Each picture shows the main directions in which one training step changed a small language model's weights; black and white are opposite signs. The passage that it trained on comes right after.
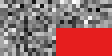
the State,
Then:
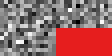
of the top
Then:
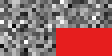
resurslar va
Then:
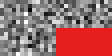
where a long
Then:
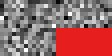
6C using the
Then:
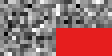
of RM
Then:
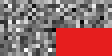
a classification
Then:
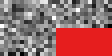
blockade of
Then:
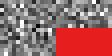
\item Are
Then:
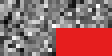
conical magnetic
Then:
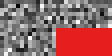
and using the
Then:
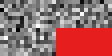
at a high number
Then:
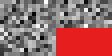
induces a
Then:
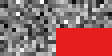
= \sin
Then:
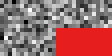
with previous
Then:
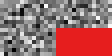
to investigate magnetic
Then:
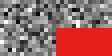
мар 1
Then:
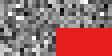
tijd is
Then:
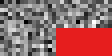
of a click
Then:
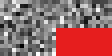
to identify
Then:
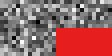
in Sect
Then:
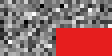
the merging
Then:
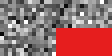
case where no
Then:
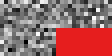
y derechos
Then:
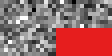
its solar
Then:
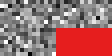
grids will
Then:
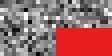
spot. The
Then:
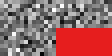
the number of
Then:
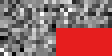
data data =
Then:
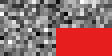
Figura 2.
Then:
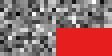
na qual as
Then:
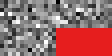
just this
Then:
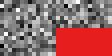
fachadas de
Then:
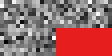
system still
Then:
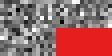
colour distribution.}
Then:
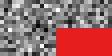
is visible.
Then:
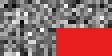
slow one,
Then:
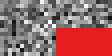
peak has been
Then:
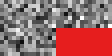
pair potential and
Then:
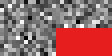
of linearly
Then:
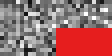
\ \bar
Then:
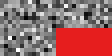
that the cause
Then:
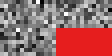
the generating function
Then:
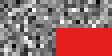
edge. The
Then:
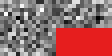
realistic for
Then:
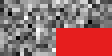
comme support
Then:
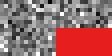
structure formation in
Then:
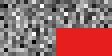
the distance
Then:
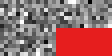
start of both
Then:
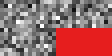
upper part
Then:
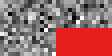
the pairs
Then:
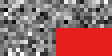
dynamics of the
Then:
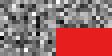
provides a
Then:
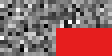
disk we have
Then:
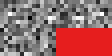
reverse the
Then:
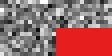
ten increases
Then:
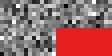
precise values
